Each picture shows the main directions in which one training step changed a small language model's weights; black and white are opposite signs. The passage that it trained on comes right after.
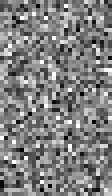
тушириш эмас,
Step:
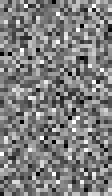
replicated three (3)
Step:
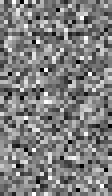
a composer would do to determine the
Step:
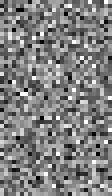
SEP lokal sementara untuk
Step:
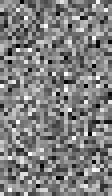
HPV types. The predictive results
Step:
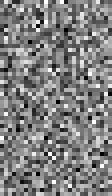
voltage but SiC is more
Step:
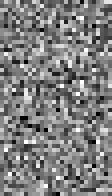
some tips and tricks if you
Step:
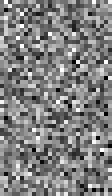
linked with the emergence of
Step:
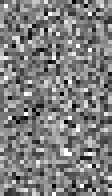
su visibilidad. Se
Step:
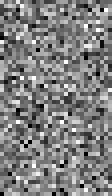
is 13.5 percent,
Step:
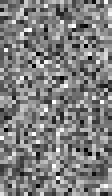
externe verslaggeving als
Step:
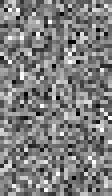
поиски, решения»
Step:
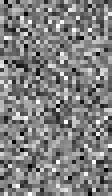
system for score following that makes use
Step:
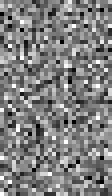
worden of voor speciale transacties
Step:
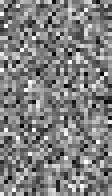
Eulophidae) – a
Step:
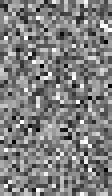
Arabinose 50 °C
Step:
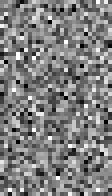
Carta, razão pela qual
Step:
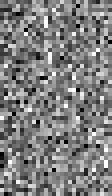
йилларнинг иккинчи
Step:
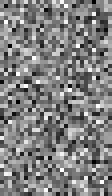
of normal force models for the
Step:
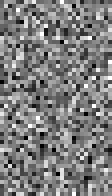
The pretest result of grade
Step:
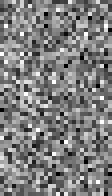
elektron sotish,
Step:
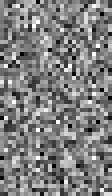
como al concepto de estética
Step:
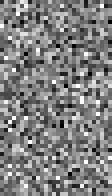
services across markets and institutions. It
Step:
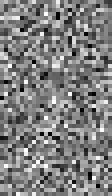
так: «*A che punto
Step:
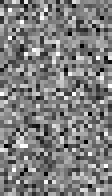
depend on or be defined by
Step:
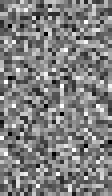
cuestión de chasquear
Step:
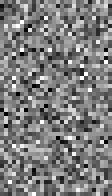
Logos Bible AI Die
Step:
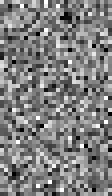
CONCLUSION There are different
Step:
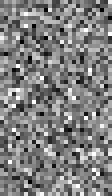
sebagai mata hati,
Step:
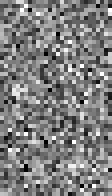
overbruggen. Wij
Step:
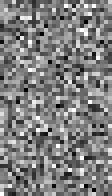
investigated. The amide of
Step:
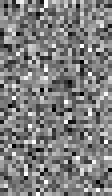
LPG to a single fuel,
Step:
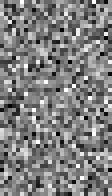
1 — Extreme /
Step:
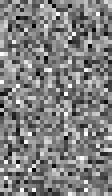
temperature. Tumble dryer was
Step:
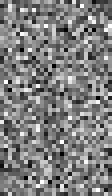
enhancing the stability of an
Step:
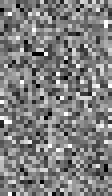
uslubi va uning
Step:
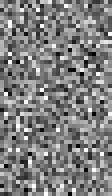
В криминологической
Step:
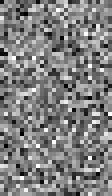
calculations leading to greater
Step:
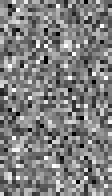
CONCLUSION In this
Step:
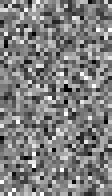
glissante Source : Guide
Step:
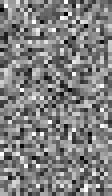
capitalists and labours is being
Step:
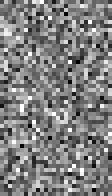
of simulation fidelity and
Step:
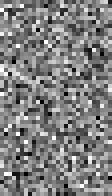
for heating was lower for the
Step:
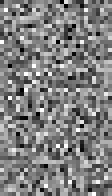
on the difficulties they met during
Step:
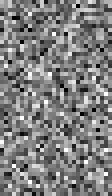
Intercultural Competence as
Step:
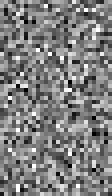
of the invasomal gel
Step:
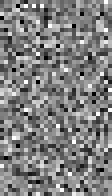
in fewer than 10 eligible
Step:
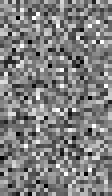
has been studied by catalytic
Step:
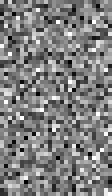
внедрено в
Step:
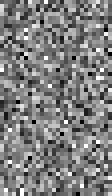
two primary free radicals
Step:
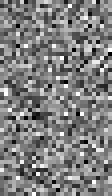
va qurilmalarning
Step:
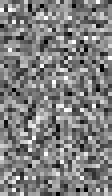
dönemin hangi
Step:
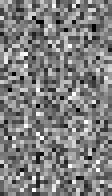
(1) *Loncatan
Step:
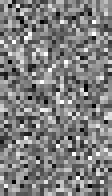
describe a steganalysis scheme
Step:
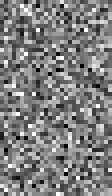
Business Consulting/AE
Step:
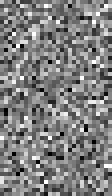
interests should include analysis of scientific
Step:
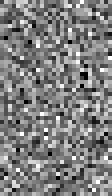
are characterized by a wide variety
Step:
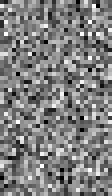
specially tailored for modular
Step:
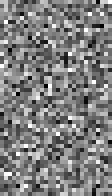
an aggressive and violent
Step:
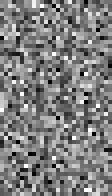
Program. This program includes grants
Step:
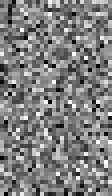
келган ҳаракатларни
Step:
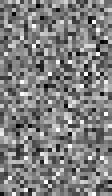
- - - Засоби
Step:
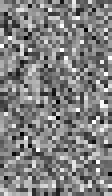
but More Readmissions.
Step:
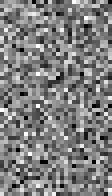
Abstract. The article analyzes
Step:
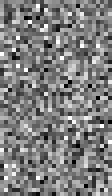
de enfrentamento à VD em
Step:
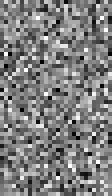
uses $$\frac{\partial
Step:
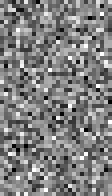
the Boolean cell.
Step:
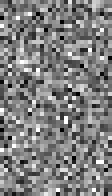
scenario of large available power
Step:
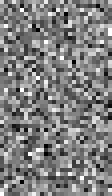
Silt clay ratio
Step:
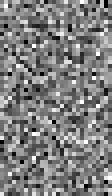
of sentiment analysis. The
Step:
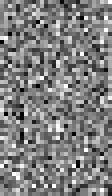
should have 90° shift
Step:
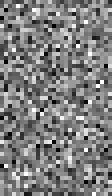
optimize() metodini o'z
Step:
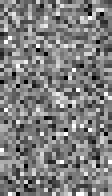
trabalho teve como objetivo
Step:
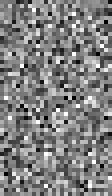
position as the SMOG2 cell
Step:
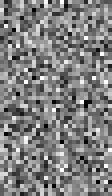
of interest. This enables the
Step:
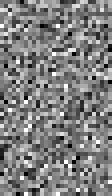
muqobil dasturlari
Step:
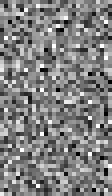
що одночасно,
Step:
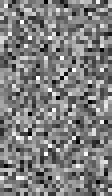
principal respondents slightly points out
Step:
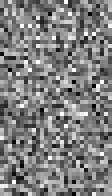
and regional development. The share of
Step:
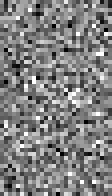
readout concepts (gas,
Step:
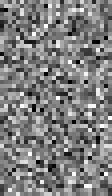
tempo, seu papel na
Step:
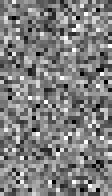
this more symmetrical by
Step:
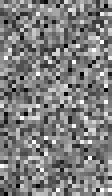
activity provides individualized allows teachers to
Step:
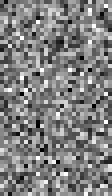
and EDS analyses were obtained with
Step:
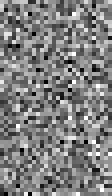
with these source concepts in their
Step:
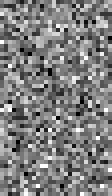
it into north and south
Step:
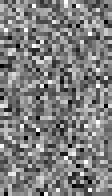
D gain (K_d)
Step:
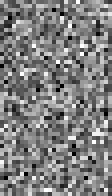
чувство ритма и
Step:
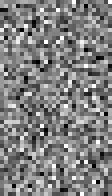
Diberi alas pada
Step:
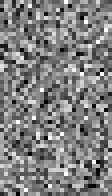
for Refrigerator”, International
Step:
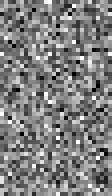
10 partners with multidisciplinary and
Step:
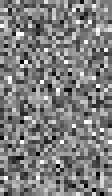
При осмотре полости
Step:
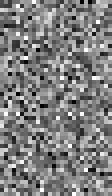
of steps you followed each time,
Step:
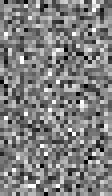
untraceable [20].
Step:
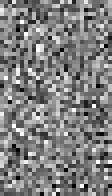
foreign language education. The
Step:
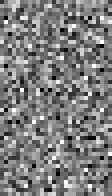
такі програми, як
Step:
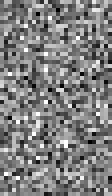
the hash length in bits.
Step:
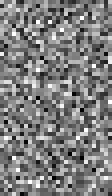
Annahme, dass meistens
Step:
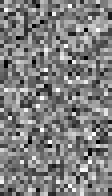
погодных условий
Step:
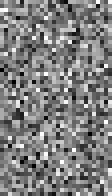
If there are other authors, they
